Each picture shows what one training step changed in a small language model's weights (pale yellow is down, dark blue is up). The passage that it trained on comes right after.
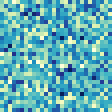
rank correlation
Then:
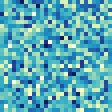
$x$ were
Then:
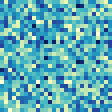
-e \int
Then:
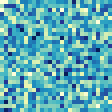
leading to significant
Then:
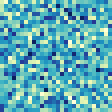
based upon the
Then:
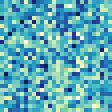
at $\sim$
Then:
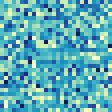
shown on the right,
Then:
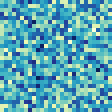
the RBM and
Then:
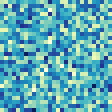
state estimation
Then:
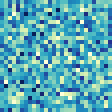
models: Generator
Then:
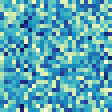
matrix element, which
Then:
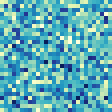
spinors it can be
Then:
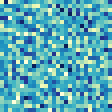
goes into radiating
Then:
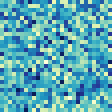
the Hilbert
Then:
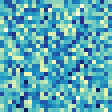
is posed as a
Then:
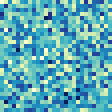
comparison of the
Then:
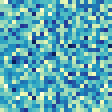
dependent upon the
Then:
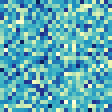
\] and we can
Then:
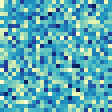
giving VEV
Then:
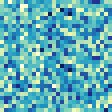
conditions are set by the
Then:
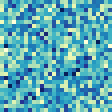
states with equal
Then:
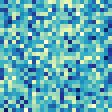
heat conduction,
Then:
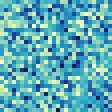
CAT (see
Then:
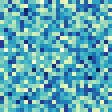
sources to capture
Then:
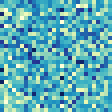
the log-log
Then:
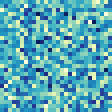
discuss features of
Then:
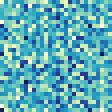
Japan |
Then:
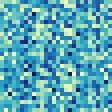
obtain current operators which
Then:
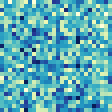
at multi-GeV
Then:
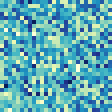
the magnitude
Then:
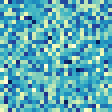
of the output from
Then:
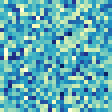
are of high quality
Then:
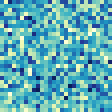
of BSM
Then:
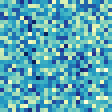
the observed IGM
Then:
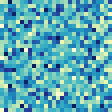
mimic a
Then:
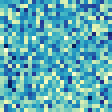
along spiral
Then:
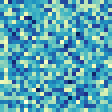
of an underlying
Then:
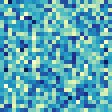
of groups,
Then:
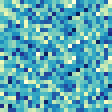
be described in terms of
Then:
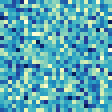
to absorption may
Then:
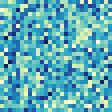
those that are not from
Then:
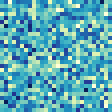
the left, the
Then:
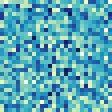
model using BAO
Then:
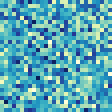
the presence of the
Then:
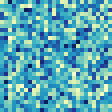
temperatures without
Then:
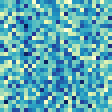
gradual and more
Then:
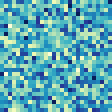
two tilt
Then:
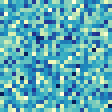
entire GC
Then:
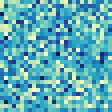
correction to the
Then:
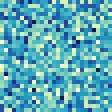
the reduced thermal
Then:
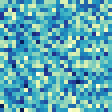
constant is possible in the
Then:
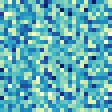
also considered the
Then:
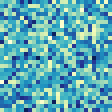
the gradient
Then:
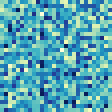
obtained with and without
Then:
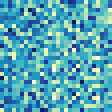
deep learning
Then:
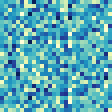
faces are to
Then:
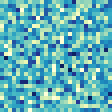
are on average 20 times
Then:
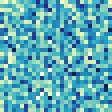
satisfy the $N
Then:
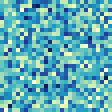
measures will include
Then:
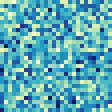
corresponds to the
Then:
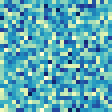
highly needed to
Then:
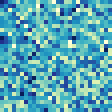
the loss function
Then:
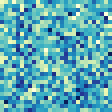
perturbations of the
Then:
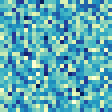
$\gamma$ is a
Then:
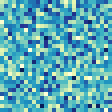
which is characterized by
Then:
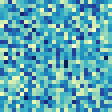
reads as
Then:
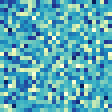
made the same
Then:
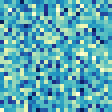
plane $y =
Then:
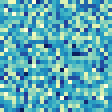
second parameter is fixed,
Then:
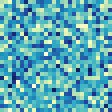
found that vertical
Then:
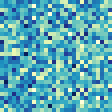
keep the
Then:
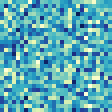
We assume also that
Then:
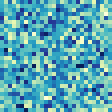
everywhere as
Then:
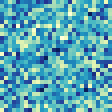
that we cannot
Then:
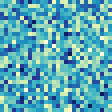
the water
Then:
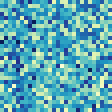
the variables of
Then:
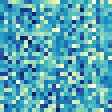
advocate using
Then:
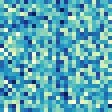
Notation |
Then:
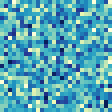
some cases, is
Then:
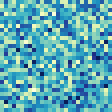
coefficients of the
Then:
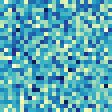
is that the SM
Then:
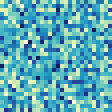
normal mode.
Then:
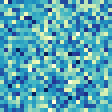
of larger constant density
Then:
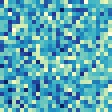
some bio
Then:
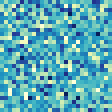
system $S'$.
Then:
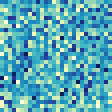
recognized that
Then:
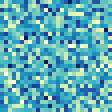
\epsilon - 3P
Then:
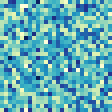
original design.
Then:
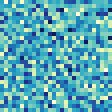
sequence $A
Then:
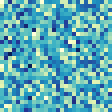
variables. Since
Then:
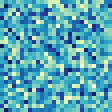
under debate,
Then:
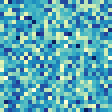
of the inward and
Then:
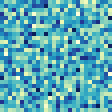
we introduce a
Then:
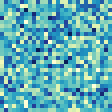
rate to align the
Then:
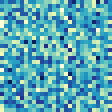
supported by
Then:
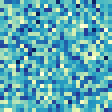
the detector plane
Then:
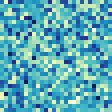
of a node in
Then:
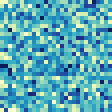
quantization must
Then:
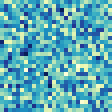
matrix of a qubit
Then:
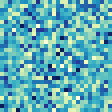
spectrum overlapping
